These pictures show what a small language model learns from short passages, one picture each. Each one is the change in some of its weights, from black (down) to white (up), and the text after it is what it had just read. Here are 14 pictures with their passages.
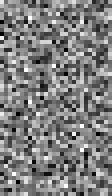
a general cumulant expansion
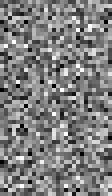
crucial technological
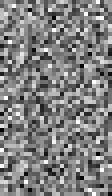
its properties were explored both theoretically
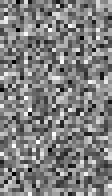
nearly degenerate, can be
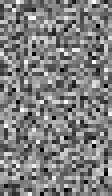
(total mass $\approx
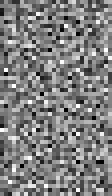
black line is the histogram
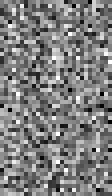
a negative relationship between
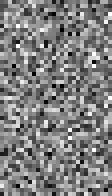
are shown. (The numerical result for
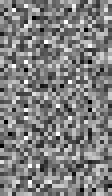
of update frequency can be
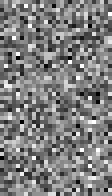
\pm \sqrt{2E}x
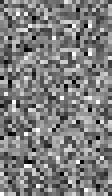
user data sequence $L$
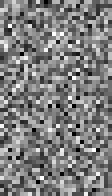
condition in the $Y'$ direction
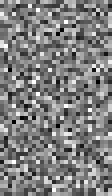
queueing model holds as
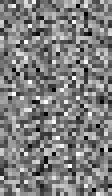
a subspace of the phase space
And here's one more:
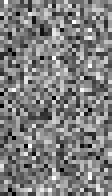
$c=1$ matrix model, our
